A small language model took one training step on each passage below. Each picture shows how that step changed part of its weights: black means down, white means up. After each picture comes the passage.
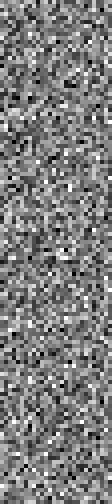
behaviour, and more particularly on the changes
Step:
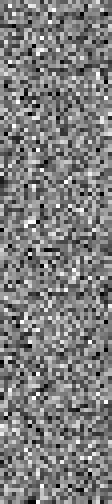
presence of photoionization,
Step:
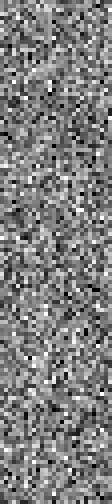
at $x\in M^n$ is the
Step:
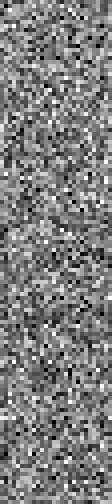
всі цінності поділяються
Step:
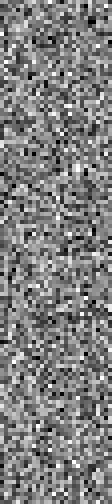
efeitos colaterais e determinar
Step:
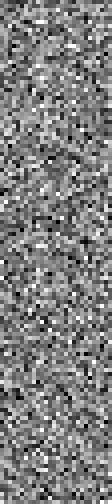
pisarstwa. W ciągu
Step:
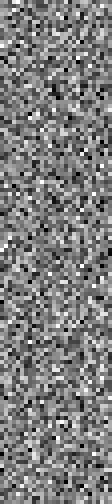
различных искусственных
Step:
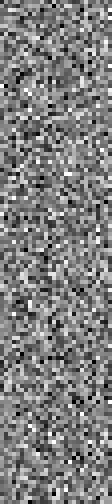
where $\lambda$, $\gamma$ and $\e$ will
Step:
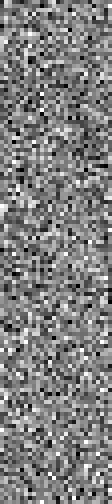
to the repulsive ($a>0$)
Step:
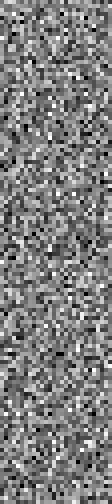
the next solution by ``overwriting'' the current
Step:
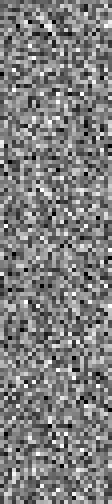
of an action in the sense of Izumi
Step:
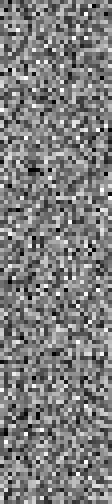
Besides features mentioned in the main
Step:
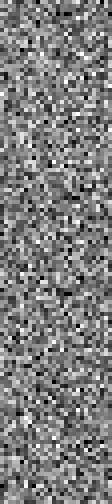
$ on the left \ - \ side half \ -
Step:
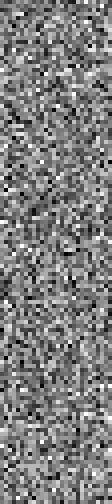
measurement of ref.~\cite{belesev95},
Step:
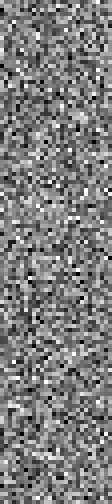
mathematics. no non-recursive function
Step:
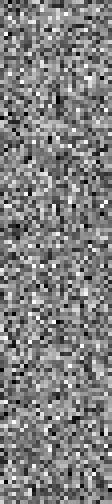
Conforme Santarém Segundo
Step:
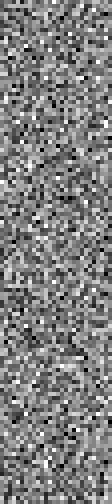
configurations, are particularly advantageous because they
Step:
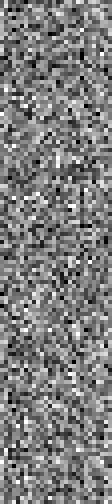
(1964). Economic development through
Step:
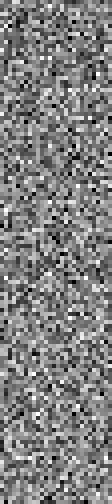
can easily note the property \bigskip
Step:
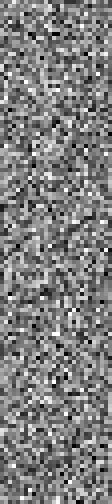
representatives of the action of $F$ on
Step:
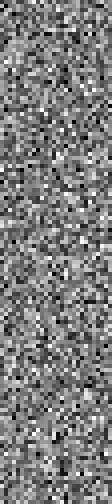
the $\hat{L}_z$ operator between the corresponding
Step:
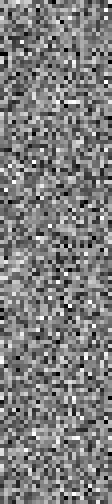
ellipsoids} \author{Witold
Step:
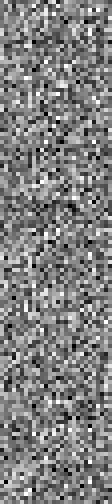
donné la disponibilité en
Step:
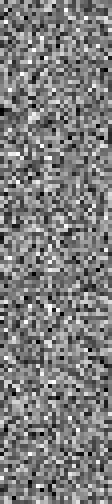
no preferred direction in spatial movement of
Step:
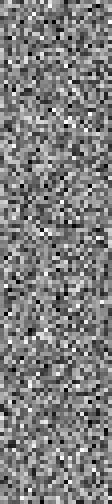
the Cauchy horizon, $r_+$
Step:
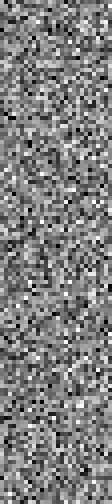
that $M=2k+1$. In this case
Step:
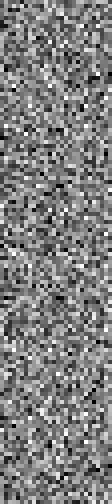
the energy of the holes, has been deduced from
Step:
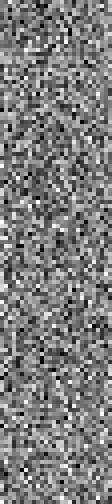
presentable, hence $\kappa$-presentable.
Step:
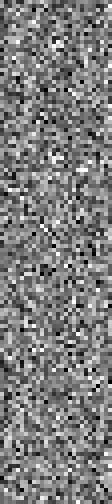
\mathcal{H}$ and all $i \neq
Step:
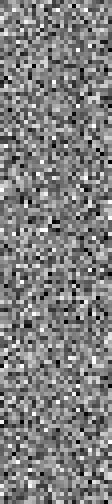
with no cycle~\cite{MPV01},
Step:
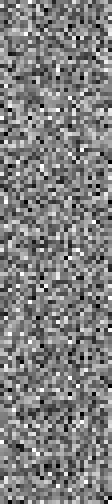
\cite{Ba}, $G$ is
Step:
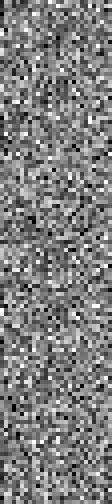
é a partir dessa referência que
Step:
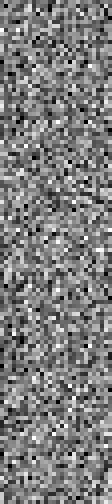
mayda do’kondorlar,
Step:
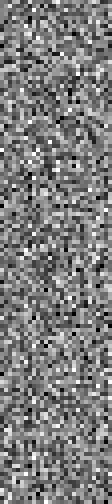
σε γλώσσα
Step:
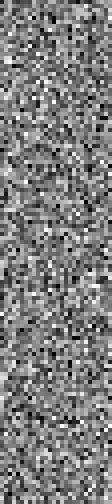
to the definition of $\hG^{un}$. In this
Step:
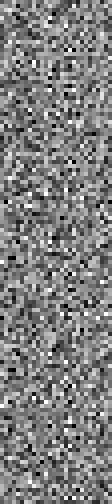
this section we will prove the following Theorem.
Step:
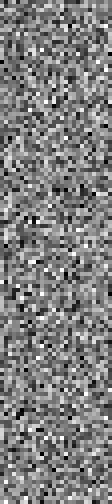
works by assuming that $a_s$ also
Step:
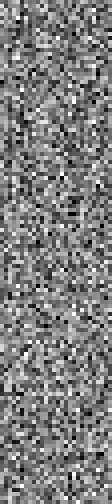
charged leptons at fixed order (left)
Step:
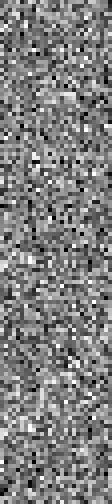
charge levels to higher levels can be done
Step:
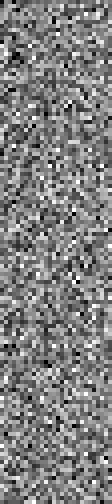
3: The Hermite-Polynomials}
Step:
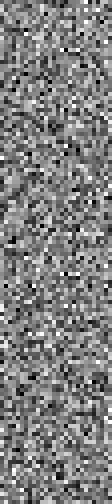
the closer the initial $\bg^0$ to
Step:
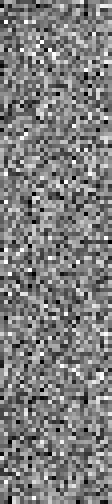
radnice, a da bi vi nešto
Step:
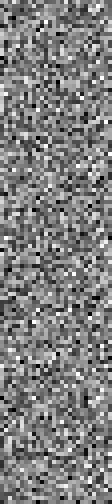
por acompañarlas en esta labor
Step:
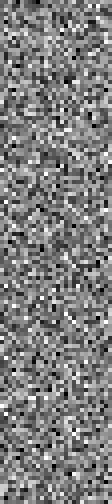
by using properties of the Kronecker product,
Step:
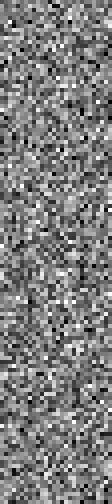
signature of this "partial decoupling" of the
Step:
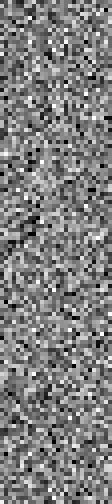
that the lengths of obtained confidence intervals
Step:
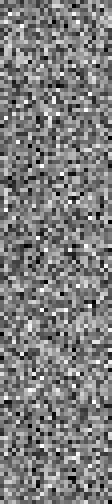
upper matching conjecture}, abbreviated
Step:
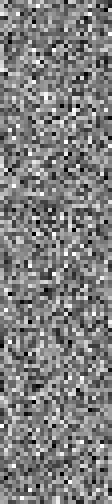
output pairs represent $F$
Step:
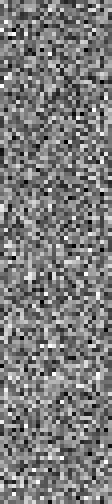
multiple symmetry-related wavevectors in the first
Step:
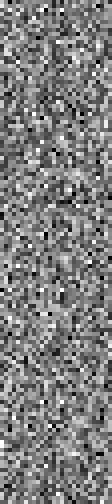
\end{align} That is the
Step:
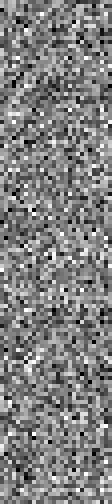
на риска Активната
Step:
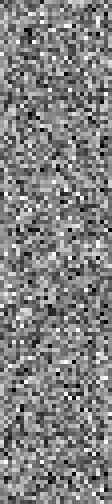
догматом, відірваним
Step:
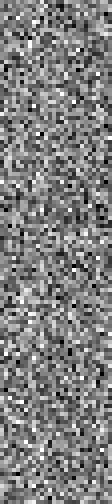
approach where the points are nested across the mesh
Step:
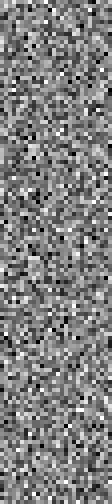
For anharmonic potential $U_0 -
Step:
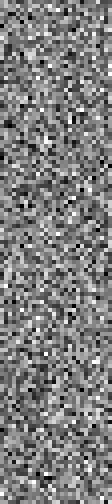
$c$ cannot be forced in the first
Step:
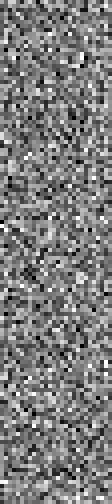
in principle, observable, as demonstrated by
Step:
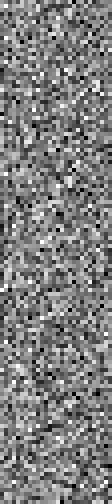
ishlatiladigan SIM
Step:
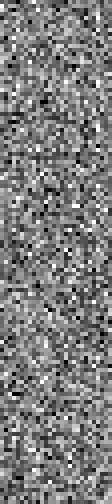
catalyst, the air/fuel
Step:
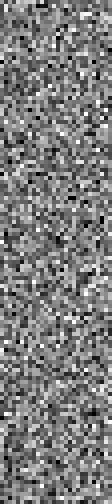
the DETR and DE-DETR
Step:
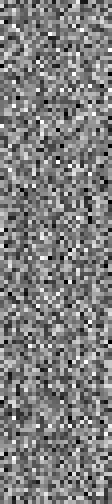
{}; \node[circle, inner
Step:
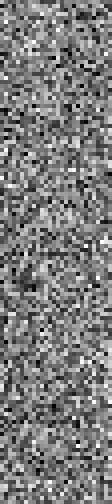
in several circumstances, the solution of
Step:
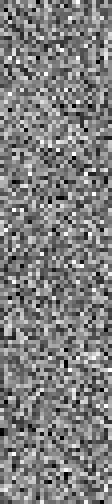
respectively) is related to the Doppler
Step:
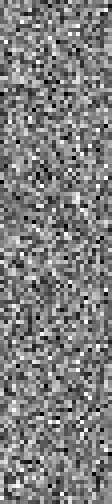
Ongoing efforts include further increasing computational
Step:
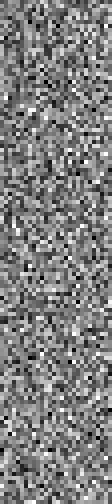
investigation of power as a function of $r$,
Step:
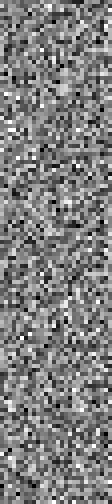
of $S$ we find \begin{center}
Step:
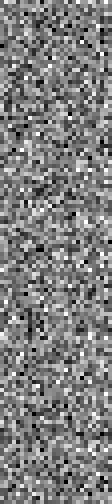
или иных ситуациях»
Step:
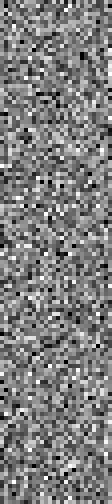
the thermally occupied states
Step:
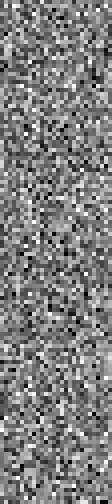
may be rather complicated since the diameter of
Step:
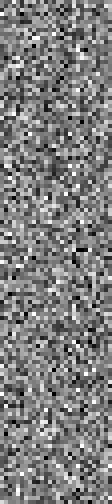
\right| \hat{H}_n \left|
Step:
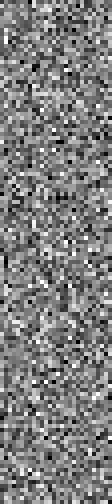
manual of mental disorders
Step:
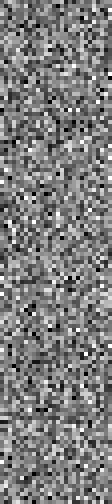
>0.4$. Here, the frequency matrix elements
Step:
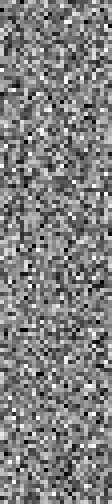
as the sheaf of sets on $S$ associated to
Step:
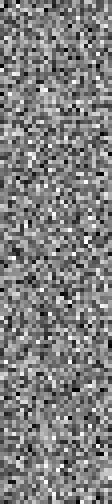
\smallskip \noindent The problem of determining
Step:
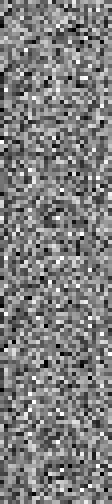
agricultores utiliza insumos
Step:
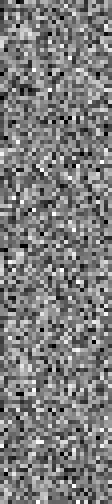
and to live, so to speak, as one
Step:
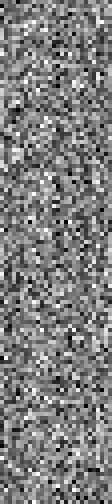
Apoiadoras e Correalizadoras
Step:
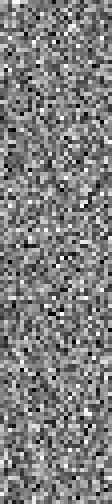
the conical ("Dirac") point in
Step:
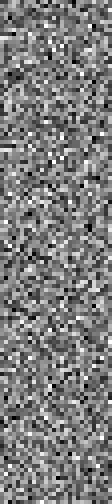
spacetime in both small and large scales of the
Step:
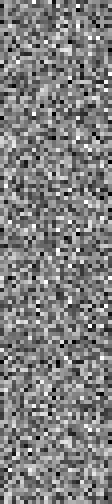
and \eqref{h-F-integral},
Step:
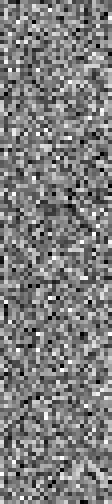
dysprosium based superconductors. It
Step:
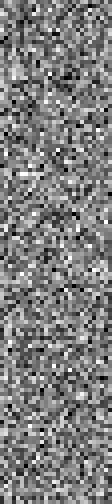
amplitude in both figures are $\sim
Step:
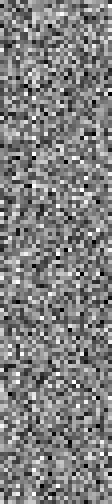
registrará la disposición de
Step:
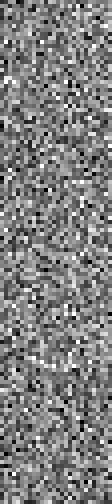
the same arguments that had led us to
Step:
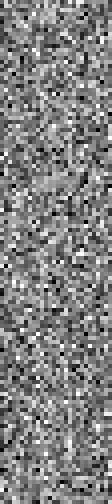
“xaridor” sifatida
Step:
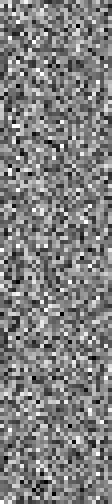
resonators},}\ }\href {\doibase
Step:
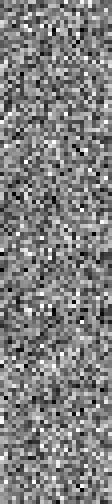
йирик банкларидан
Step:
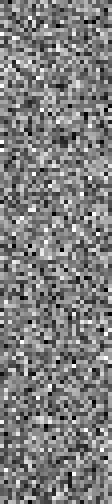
threshold level $\nu$ the genus is
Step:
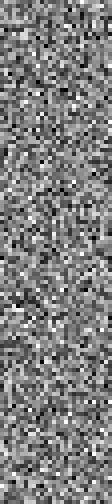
in $\poly$, and in the latter case
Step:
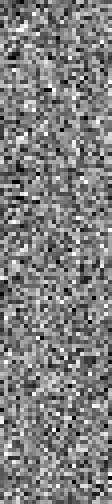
taal het beste leren door
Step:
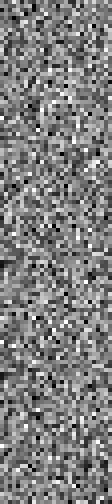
velocity on each of the particles from equilibrium
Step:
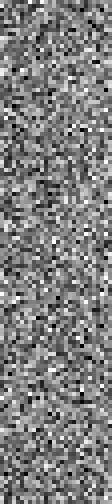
and its cap (not shown). The
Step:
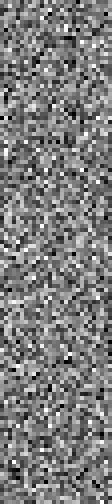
different model families. The dotted lines are
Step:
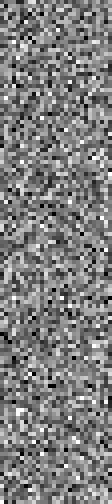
and $\sum p_j=1$, see
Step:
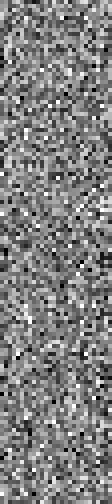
домики, выдержанные в
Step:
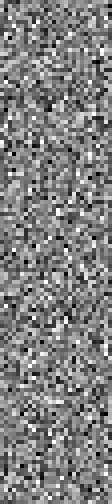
part with $r,s\geq 0$ gives
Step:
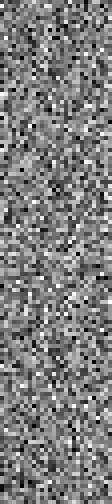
of the velocity vector due to each non-radial
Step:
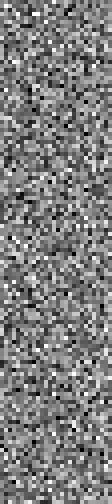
rather complex behavior. The values are notably smaller
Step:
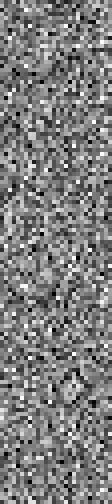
with the following simple observation. \bigskip \Lemma
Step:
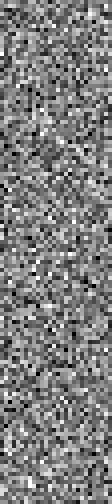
fluids have in order to consult with the
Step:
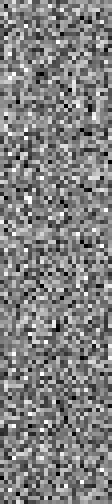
_{2}\circ\mu$ gives the induced
